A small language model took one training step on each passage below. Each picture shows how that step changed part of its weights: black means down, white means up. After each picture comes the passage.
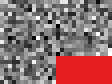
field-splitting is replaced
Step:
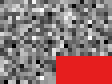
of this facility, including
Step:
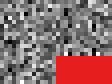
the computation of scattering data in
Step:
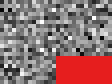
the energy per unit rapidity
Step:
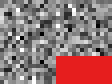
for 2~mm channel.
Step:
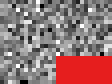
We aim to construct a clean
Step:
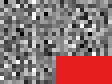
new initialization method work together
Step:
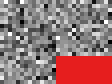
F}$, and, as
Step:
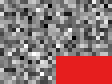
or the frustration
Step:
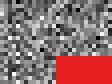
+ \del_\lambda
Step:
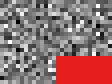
high velocity impactor study,
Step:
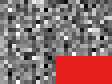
\hline \hline &
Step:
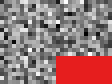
is also possible to use
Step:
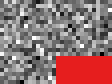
spread, the flattened
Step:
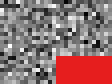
when density and pair correlation functions
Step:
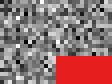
if a likely date for
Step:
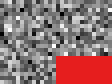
in the elastically
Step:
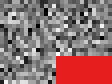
lies in their respective impacts
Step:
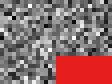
emission (EW $\approx
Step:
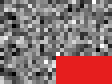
galaxies. Two of the three
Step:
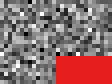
the string point of view.
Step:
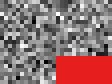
the earliest times just
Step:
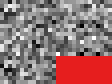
the first to suggested that the
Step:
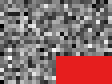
which Sun is out of the
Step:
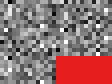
be used as a soft
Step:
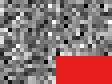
correction technique, described in
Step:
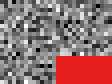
viscosity and with a bulk viscosity
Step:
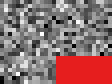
director fields obtained from the
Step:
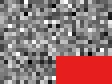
is hard to imagine any
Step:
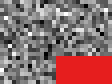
a dataset $X$, made
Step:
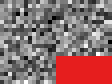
CFL matter as a function
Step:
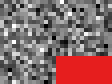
constant masses $M$ on
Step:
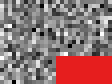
support through projects UH
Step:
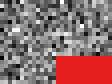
two proposed approximate FAs,
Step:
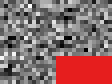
and renormalization scale by factor two
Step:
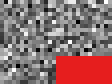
thus information on atmospheric
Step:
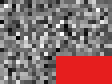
\includegraphics{} Of
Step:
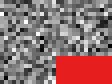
integration, spurious correlations
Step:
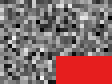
oceanographic data
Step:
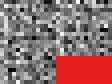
\exvii a
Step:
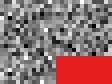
however, that all three curves
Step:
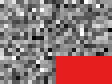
highly-extensible system
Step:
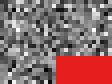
distribution of collective degrees of
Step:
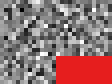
Our network architecture and training
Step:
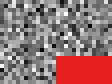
closely. Integrating in
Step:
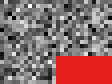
of $\sigma(\omega)$.
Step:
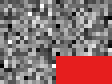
decline is due to the
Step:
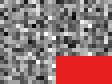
circuit we require to know how
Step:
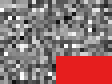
in this category after 1
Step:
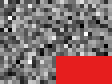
depend only on $\eta$.
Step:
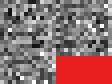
gamma-ray spectra of
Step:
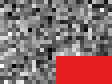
measured HSE abundances in
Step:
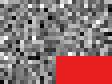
low temperatures. ($V$
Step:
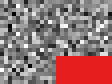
coefficient and admits a
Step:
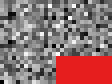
and other fields. \item
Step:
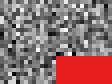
that this is indeed the right
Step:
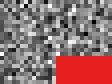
of an arbitrary boundary value.
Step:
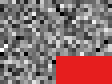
be the signal we wish
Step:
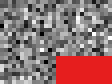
QPs to its central
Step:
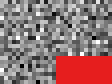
that a normal form can be
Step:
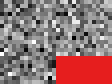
provides for the decision. The
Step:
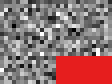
a direct-method structure
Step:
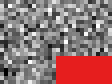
potential performance under the assumption that
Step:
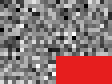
two types of architectures require
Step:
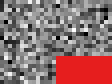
the particle-particle channels are
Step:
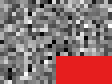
In DFT, one must
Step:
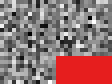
the relevant photofragmentation
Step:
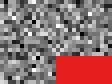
the factorization formulas.
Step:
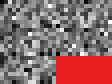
states with such observables is described
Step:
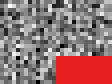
we present an extensive molecular
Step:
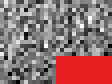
orbits are crossed.
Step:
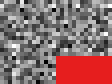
of photons},\ }\href
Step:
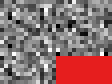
systems from the {\em
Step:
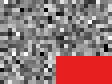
take for a typical grain with
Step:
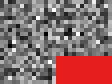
of the input field of frequency
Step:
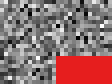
in a system of finite
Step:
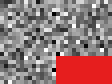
productivity levels, indicating that
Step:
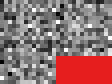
of the molecular external potential,
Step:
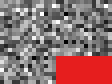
given region of space at a
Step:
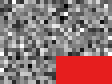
a short clause, it
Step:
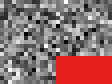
function is taken. This is
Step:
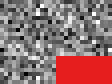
distributions shown in each row and
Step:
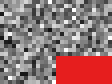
show that, under the
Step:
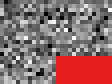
expansion history of the universe and
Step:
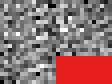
me \dots\ this is
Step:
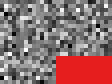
On the other hand the vacuum
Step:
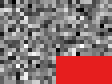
star surface or the truncated
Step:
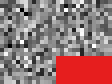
intense laser field and also
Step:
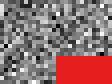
connection. Its curvature
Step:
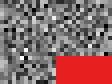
fit uncertainty bands generally overlap with
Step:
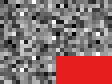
assumptions of the no-go
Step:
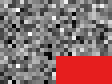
$\underline{\Psi}$ is
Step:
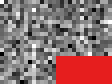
computational power is solely
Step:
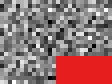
peripheral event
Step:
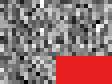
audio space with statistical sequence models
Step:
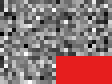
of the dispersion of the magnetic
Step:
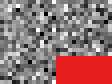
bispectrum comes
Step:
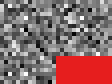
analytic post-Newtonian
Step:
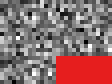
the surface states problem with
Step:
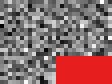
direction is always perpendicular to the
